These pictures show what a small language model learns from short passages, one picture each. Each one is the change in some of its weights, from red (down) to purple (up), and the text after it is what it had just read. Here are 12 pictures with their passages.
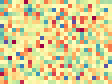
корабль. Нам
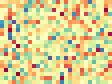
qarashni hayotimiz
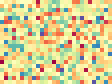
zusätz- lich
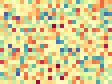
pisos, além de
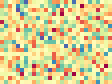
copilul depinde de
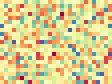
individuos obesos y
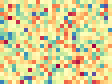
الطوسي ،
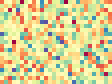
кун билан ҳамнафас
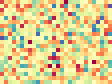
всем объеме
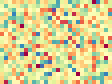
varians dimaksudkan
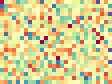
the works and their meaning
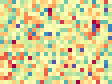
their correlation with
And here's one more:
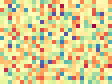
la política o de estos
